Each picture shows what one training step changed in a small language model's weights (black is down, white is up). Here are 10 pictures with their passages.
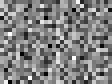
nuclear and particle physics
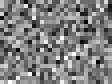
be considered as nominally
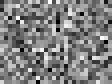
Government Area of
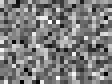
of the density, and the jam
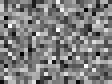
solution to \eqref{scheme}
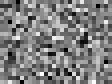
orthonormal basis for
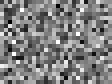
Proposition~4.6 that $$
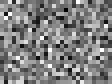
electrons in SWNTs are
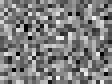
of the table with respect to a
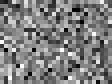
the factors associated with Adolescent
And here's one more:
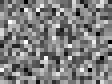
deriving new results of the
